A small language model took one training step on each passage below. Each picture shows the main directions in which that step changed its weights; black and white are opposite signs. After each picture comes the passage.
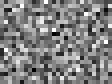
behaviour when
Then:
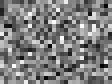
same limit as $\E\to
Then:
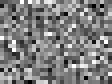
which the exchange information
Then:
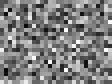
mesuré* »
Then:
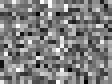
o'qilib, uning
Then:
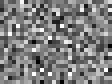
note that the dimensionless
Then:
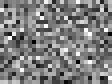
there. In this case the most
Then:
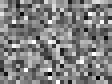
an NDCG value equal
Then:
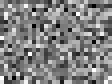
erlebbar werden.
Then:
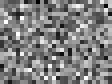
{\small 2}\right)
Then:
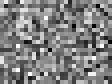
M. Brando, B.
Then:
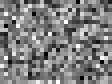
baholashda ham
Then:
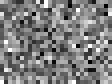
- Samarqand
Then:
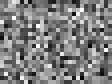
the effectiveness and
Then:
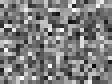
para realizar sus
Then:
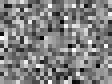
nutqni yangidan
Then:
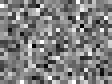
\caption{Ranges of the
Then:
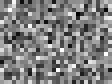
to radiation, since it is
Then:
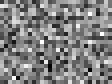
tidak. Jika
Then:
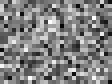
current state of research.
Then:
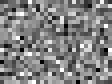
we can pretend they are
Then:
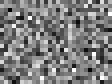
F. Zwirner for
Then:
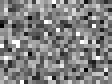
for $\Gamma$ of 0
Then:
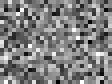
complementar e o papel
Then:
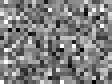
three variant subtyping
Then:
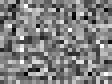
de la conciencia
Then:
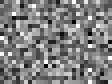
Think You Can
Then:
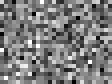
stack with doped
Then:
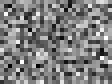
CPU times are given
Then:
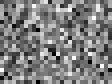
disiplin dan
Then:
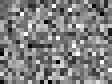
of the type $grad
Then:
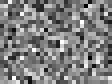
least comparable to
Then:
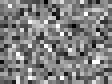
shows that spinning dust
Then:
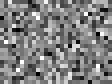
диагностики и
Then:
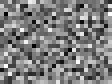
transformation in SMEs.
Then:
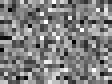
with initial temperature
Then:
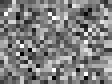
Online*, 2,
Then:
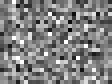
to the generation of fermion
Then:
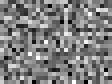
orbital tone, the
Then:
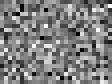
of a zero metallicity
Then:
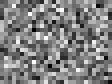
was acquired with a
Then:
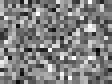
If that were so, then a
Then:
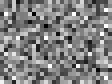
¹ FISCHER,
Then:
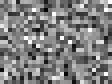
v_F$. This is the
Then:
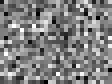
increasing disorder,
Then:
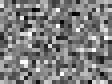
against indirect
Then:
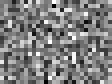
for the CLG for general
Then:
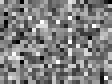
the most prominent being
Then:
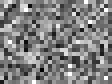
que a su condición de
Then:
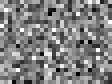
high strain rates after
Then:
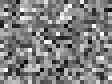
de las tareas propias
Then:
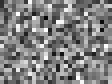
are identified at
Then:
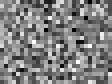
which corresponds to $\sim $
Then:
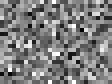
was with respect to all
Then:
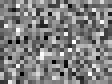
from this requirement it is
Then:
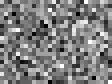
row (P50) has a
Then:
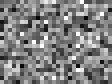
information in $\mathbf{I}$
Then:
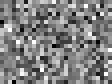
in the two detectors for the
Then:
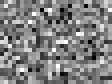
tillardan so'z
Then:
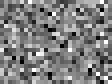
the landscape of state
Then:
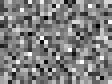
is valid when the transition
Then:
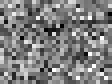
eight functions more than the
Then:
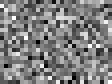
and degeneracies, which
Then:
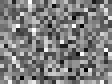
We have to mention the
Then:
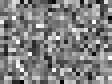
the critical behavior
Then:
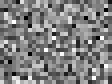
when a fluid passes
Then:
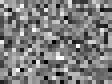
uma estrutura
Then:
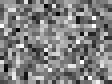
power consumption is one of
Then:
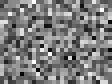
photoproduction and
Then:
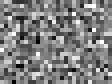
de este ceviche
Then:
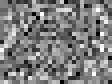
context un exemplu
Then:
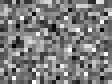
работником, в
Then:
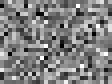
pointu est finement
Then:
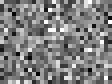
IBRs and fast
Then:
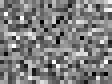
times are so short,
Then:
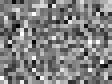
va hamkorlik
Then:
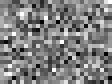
organizm, modda va
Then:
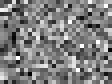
fixed capital formation and
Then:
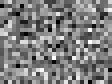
section, I selected for
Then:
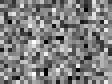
Key words:
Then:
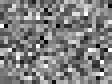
distribution function $f$ of
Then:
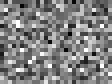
Teknik Otomasi
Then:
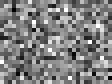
from phase IV to phase
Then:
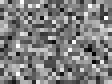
ingestão de leite e
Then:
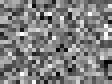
hamda er – xotin
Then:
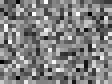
expansion enhances the
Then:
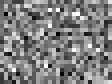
para entretenerse con una
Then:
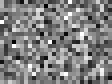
that the largest cluster
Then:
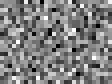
is worth considering that any
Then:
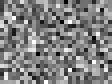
Taking into account the
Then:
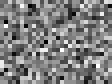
line, weighted by the
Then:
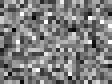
toplumun yeniden
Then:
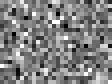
simulation comprises an
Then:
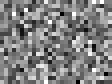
method still works with
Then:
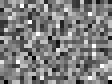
disentangle two effects of
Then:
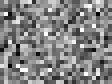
ativas serão cada
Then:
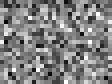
como simulador para
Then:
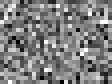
additional heat insulation at
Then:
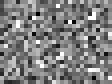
Schiefer verkleidet
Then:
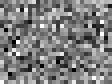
from isomer $A$ to
